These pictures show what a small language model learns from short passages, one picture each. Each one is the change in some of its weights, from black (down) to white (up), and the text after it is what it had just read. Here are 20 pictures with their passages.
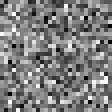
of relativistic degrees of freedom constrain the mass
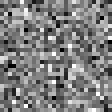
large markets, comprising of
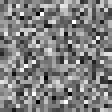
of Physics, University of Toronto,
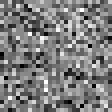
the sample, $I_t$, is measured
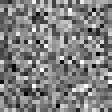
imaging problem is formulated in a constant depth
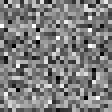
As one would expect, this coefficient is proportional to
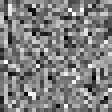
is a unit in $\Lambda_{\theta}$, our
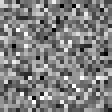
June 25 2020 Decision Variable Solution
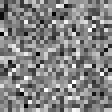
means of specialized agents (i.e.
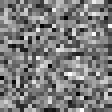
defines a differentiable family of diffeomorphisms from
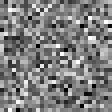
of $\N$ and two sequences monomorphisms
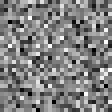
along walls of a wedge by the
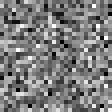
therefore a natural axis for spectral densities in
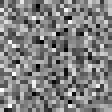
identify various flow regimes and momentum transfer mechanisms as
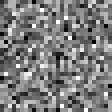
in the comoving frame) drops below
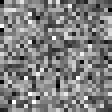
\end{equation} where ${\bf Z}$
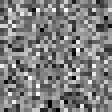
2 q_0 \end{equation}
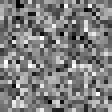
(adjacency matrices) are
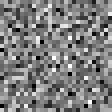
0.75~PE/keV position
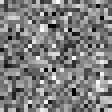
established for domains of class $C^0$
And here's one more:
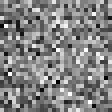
system to pre-identify and collect
